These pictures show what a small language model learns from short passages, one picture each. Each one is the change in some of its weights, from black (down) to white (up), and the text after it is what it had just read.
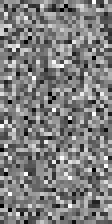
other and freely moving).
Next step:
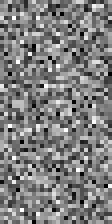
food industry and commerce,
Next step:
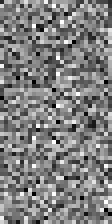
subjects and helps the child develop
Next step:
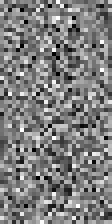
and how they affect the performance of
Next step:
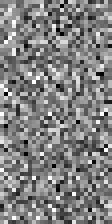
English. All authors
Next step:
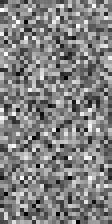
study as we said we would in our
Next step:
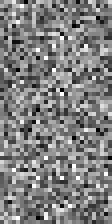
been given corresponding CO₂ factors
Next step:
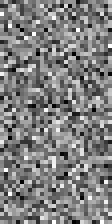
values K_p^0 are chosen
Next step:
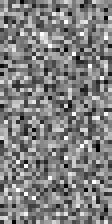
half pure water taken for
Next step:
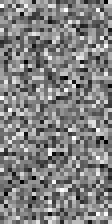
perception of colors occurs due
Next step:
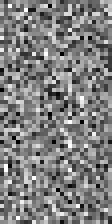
pressure differences and consequently impacting the
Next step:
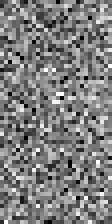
in sports or not. The sample was
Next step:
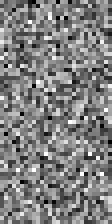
This behavior can be explained by the analysis
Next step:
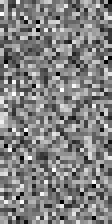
improving learners' language skills to
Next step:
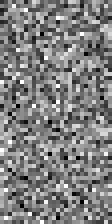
the risk characterization step, to
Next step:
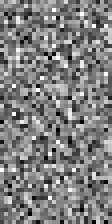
potential. [4] Disadvantages
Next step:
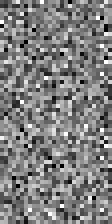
recognized that various attacks and
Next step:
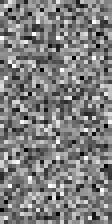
PHIPO, and developing
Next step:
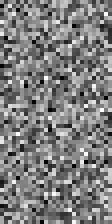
of knowledge and information flow to achieve program
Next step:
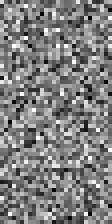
Index. Based on the analyzes
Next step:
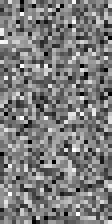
longest one Ti–O(4)
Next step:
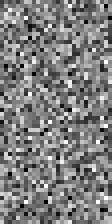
a new amplifier design technology
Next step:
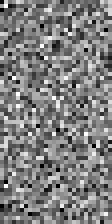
slant. However, the results of this
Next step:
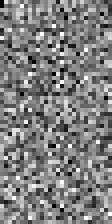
broccoli to different levels of
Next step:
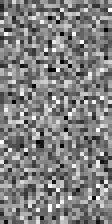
R = CONHPh 2 3 -
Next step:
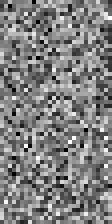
limiting the efficacy and availability
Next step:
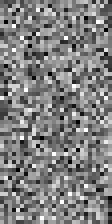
attempts to challenge the
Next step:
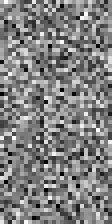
are becoming inextricably
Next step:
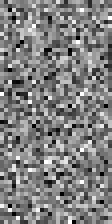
in the continuum in open systems by
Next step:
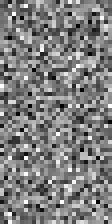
of the place performed: – No
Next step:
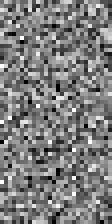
which in turn, has revised the
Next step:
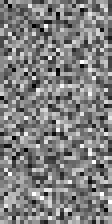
0.3187 and probability value
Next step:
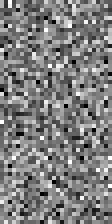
do not make a difference in terms of
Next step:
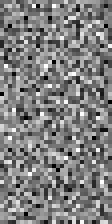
that the cross-sectoral and
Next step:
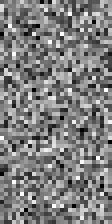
levels are not properly regulated and that make
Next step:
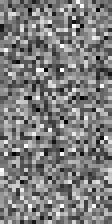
System has notable limitations. It
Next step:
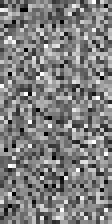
Certainty, Punishment
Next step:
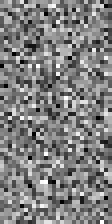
institution (HEI) needs to
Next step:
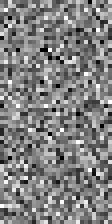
Schwab and Knoell
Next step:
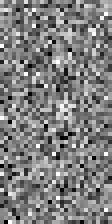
why they are at the forefront
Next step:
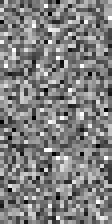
form), imbecility (less
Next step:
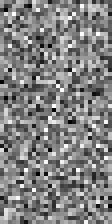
& Humanities. Conversely,
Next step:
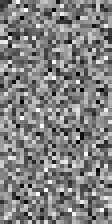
Study of Religion*
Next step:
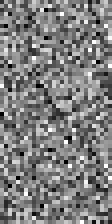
cap-independent translation
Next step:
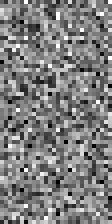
al. 2018). It was applied in
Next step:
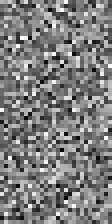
which are found on the face of
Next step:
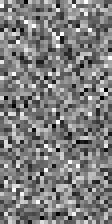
the human hippocampus DG
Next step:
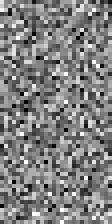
added value of running a
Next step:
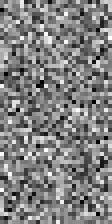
called "VUCA" to
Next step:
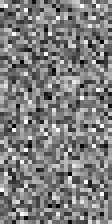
W. Choudhari²,
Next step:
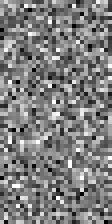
in China and United States.
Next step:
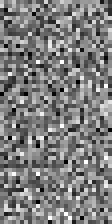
of the classical situation, by
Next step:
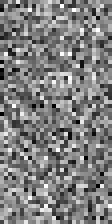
data services and voice over Internet
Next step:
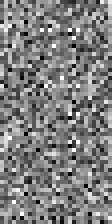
sustained release microparticles of
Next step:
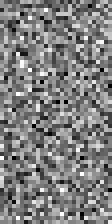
of FDI's positive impact on host
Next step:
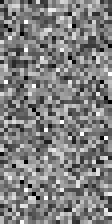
monitor from one out of two personalized
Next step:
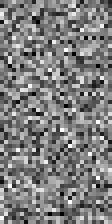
immutable rule engine which
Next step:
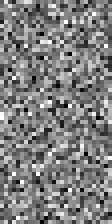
speech from the characteristics of the
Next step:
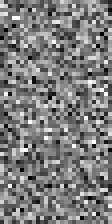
Status of Parody and
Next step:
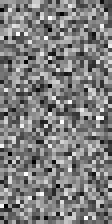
can, and should imagine anything
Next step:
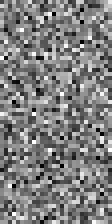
quality of life of DMD patients.
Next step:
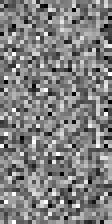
paper adopts the fractal analysis
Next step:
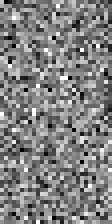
Design of simulation cases for
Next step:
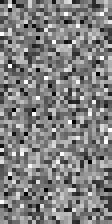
participation, scientific publications and
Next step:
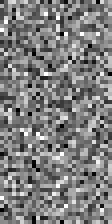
in to 4 stages. a.
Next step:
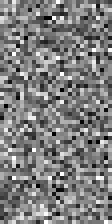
Sigma-Aldrich and used
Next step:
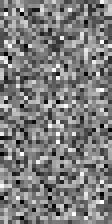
questions. The findings show two major themes
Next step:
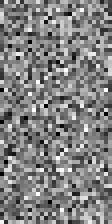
high demand for land availability, while the
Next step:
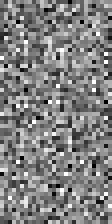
The introduction of intelligent
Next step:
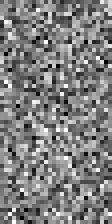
with a given ARI is produced by
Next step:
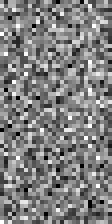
%). These findings suggest mild
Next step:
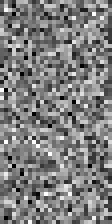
\alpha_1 \times f_1
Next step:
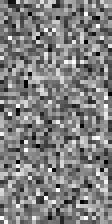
and Privacy-Preserving
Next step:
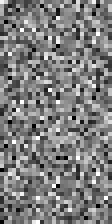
from the Real Book as well as
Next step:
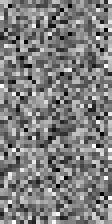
Simultaneously, the
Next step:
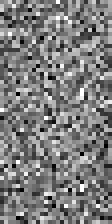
on the sequence similarity.
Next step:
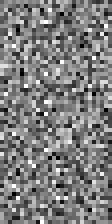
layers (layers 1 and
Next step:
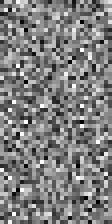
M.; Aouni, B.
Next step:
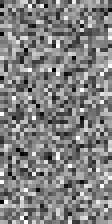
V_4 . Table 5. Yield
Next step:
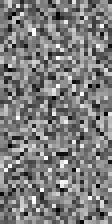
of designing alongside the spread
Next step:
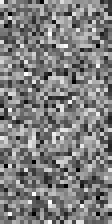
number of measures must be taken to
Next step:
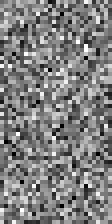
could lead to delayed or improper
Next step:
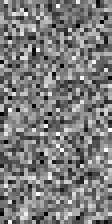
dangerous situation. This
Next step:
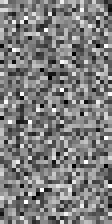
control and compare them with CRP which
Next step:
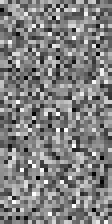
the essential concept in disaster
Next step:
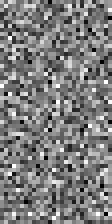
The result shows that the student’s
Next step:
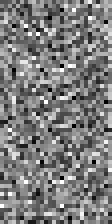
approach has not been used in a secure
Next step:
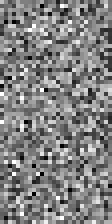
that brought about changes in the
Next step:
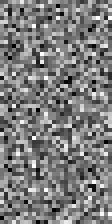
doubts or answering other
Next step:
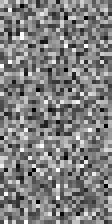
Bloc. The emergence of
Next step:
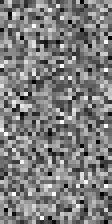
Afroz) and all authors
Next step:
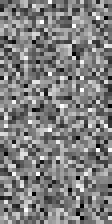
of competency in the application of various information
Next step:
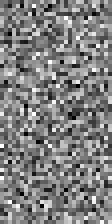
can use the wavelet transform
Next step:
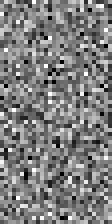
Narratives of Citizenship
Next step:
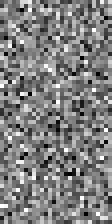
The mathematical descriptions of
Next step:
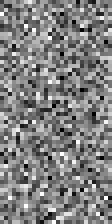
Survey of tourists' activities and
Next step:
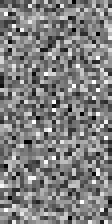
- The effect of long-term
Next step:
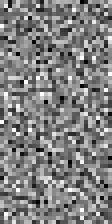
in providing special protection for children
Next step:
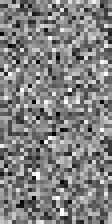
works with N_{corr} samples
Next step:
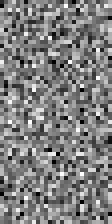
xizmatlari 773
